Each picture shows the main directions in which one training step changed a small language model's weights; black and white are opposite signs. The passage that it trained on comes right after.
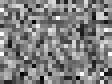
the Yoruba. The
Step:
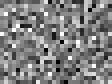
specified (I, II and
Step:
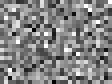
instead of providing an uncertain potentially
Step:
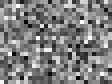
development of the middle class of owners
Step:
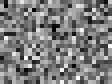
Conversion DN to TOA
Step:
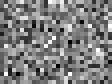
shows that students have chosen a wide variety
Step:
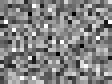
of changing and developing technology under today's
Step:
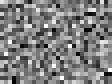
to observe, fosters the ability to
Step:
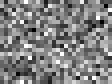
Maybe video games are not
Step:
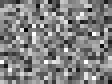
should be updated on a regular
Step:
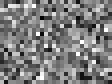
results were compared with standard values of these
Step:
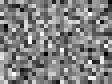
in a reduction of architectural and computational
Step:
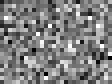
engineering students. D. Other organizations that
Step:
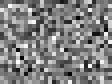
with research interests in all areas of spatial
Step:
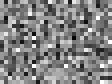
u_{TS} of the potential energy
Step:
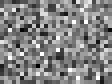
around mathematics and it is essential to
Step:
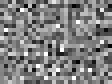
the health of the factory workers.
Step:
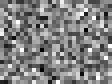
map geometries underlying a graph or
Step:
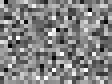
Therefore, AChE inhibitors are
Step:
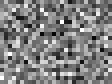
increase the linear saturation by
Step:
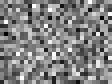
of binding wheat into sheaf;
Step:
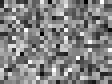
defects is done as follows.
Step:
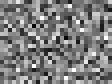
can find at the internet under:
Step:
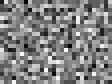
Fernandez et al.,
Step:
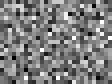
their failure to have a lexical
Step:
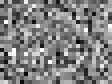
Voucher specimens were deposited
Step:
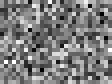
refrigerated cooling system and
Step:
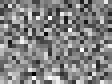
and another positive charge is placed between the
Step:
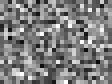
the number of samples obtained was 83
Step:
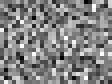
now stand, her stories are
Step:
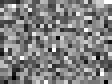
across the five companies. Only one company
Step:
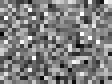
involving non-violent political
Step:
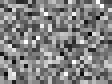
educational research at a significance level of
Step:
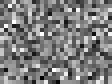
and (ii) criteria of how
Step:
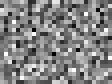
return, profitability, and sustainability.
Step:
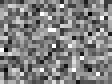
ongoing professional development. Aspects
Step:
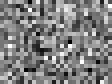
the point that our only exact data as
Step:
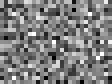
20% of the overall equilibrium
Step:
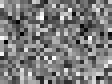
λ_n is the
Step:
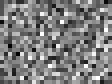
as compared to the control.
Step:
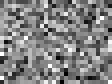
code is released under an open source
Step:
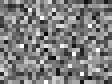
do not wish to permit any
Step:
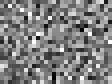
and only one of them, the
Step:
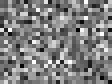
Higher Colleges of Technology,
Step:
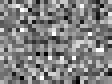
the same features as Microsoft
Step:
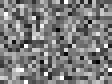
changing nature of the workforce towards sensitivity
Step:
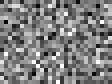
MRI in Evaluation of Focal
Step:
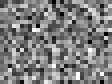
failed significantly to improve polygenic
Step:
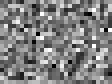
on optimizing these steps, due to
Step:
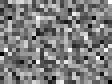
Results: Mean age of menarche
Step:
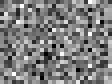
when designing a DRS to be
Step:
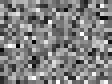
they do not like the location of the
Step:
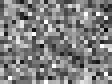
by laboratory testing for mastitis identification
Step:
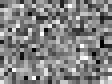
non-oncology providers regarding
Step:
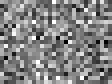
the subsurface vertical profile
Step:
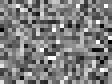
the role of Parliament to make
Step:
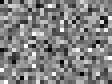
MEDAN CITY)
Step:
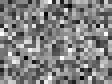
project are: - 1)
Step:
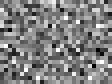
Algorithm. I. INTRODUCTION
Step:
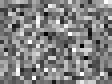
influenced by local culture. The fundamental problem
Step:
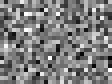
foreign power plant fleets, have
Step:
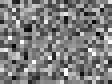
but is certainly an important consequences given
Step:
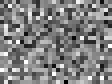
and the sufficient conditions of mean square stability
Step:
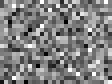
food served on these occasions
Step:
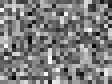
management, and legal reform. These
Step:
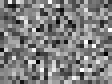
model in medical education. Social interaction and
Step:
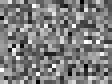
of Elastic Capsules and
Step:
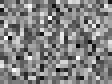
between 50 m and 150 m. The
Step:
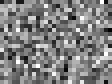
required inputs. 108 The surface
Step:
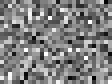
and distribution of economic rent' various
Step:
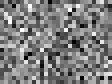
divided subregions in the
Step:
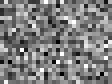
.] / and they plan colonies
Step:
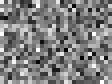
'disc.'). Using
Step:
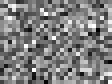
survey technique was used as the data collection
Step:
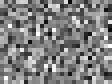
distances, between phosphor layers
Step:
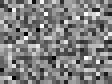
business is the important organ of society which
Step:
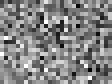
node is equipped with multiple antennas
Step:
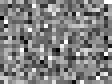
of nest boxes. The
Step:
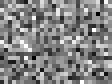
limitations that cast doubt on its
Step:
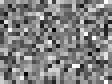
corresponding to their flow type. These
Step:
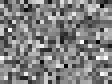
3cm from the introitus
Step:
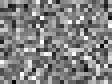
were hindering with the data
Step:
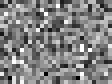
tensile tests (dimensions given
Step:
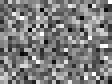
change in paradigm for labor law from
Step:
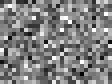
levels without antagomir influence.
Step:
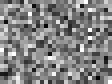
of business on the environment. Examples
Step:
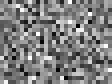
the potential in terms of time
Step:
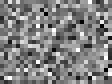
change. In this respect, England
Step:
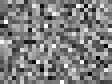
of these clay surfaces results in the
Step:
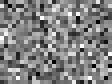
authors declare that they have no conflict
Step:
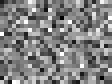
Consumed Na ₂ S ₂ O
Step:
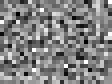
example, the simple pointcut
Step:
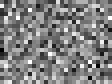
Choi, T.-H.
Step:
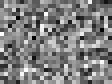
entrepreneurship. This study presents a systematic review
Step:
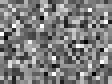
demonstrate by X-ray diffraction
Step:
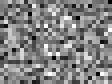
of stromatactis type
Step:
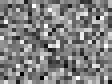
of strategic approaches to using influencer
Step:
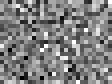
the quality of each study, ensuring Table
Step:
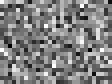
to include the actual launch
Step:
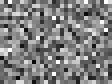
TB contact tracing must also screen
